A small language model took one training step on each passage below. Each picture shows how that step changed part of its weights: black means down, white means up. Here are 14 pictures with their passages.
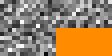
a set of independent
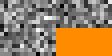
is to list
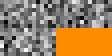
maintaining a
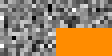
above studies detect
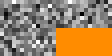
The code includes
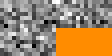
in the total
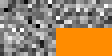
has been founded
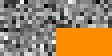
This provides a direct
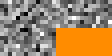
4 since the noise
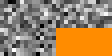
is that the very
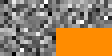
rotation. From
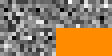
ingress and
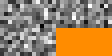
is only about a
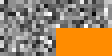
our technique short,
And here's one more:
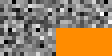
Alice then
